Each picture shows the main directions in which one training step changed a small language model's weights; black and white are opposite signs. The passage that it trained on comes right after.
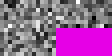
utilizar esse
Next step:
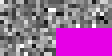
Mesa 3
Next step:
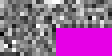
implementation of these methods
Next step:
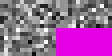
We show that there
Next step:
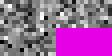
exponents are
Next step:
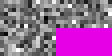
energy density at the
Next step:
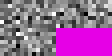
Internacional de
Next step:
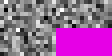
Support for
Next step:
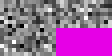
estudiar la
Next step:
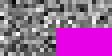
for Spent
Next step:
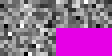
provided by equation
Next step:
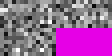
drawn. We
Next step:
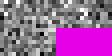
can never be
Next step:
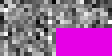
large. The strong
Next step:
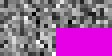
and treatment.
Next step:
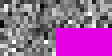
for different values of
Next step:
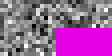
the final analysis.
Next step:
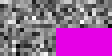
their limited hardware
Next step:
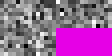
interaction is considered,
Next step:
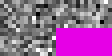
on it to
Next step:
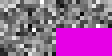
ground states denoted
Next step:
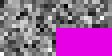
of the evolution model
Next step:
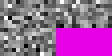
modeling, CO is
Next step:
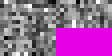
transitioning from its
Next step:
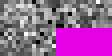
unstable against
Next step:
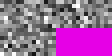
CMC concentration,
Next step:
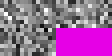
properly account for
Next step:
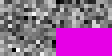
etwa der
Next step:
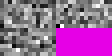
to couple
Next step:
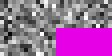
del libro
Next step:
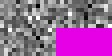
$i$ with
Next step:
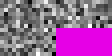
velocity of waves
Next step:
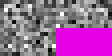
approximation, for which
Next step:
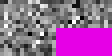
werden Personen,
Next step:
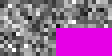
approach, the data
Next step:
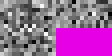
cosmological solutions at early
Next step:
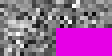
the minimum,
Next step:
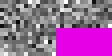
у зміст
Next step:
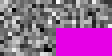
Pendant la
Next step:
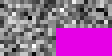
that the methodology
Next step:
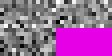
ul el
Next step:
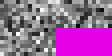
present a summary
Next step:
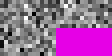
and should be
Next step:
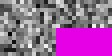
strength of the
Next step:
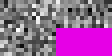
año y
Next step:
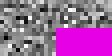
meer dan 7
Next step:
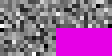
на небо в
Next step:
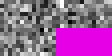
in our linear
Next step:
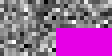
we chose
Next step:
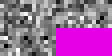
in the absence of
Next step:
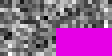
- SENIOR
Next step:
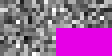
pelo tipo de
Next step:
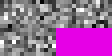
vielen schon
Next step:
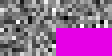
pelo qual o
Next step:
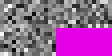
Но, при
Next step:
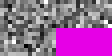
como chás,
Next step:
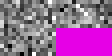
mumkin. Bu
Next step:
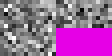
one of the bands
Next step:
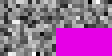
number of alternative
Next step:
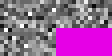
where $\gamma$
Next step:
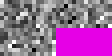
of the four species
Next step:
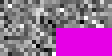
v vojnu
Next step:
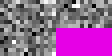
органы и
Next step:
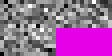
truth value
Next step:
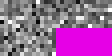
situ* al
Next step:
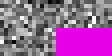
an open system with
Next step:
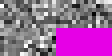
identified it as an
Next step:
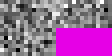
often referred to
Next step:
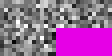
surface detector, cosmic
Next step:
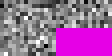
needed to use the
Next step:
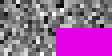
photometric and the
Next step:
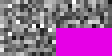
($R \approx
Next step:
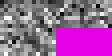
wall boundary conditions
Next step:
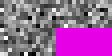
is the probability the
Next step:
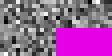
ve ekonomide
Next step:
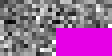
en base a las
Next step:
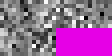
we calculate a
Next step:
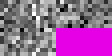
a big
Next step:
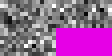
guarantees the
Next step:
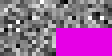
puede reducir
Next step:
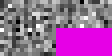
Active galactic
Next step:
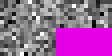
a desktop
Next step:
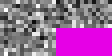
objects ranging over
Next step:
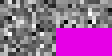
(detection of
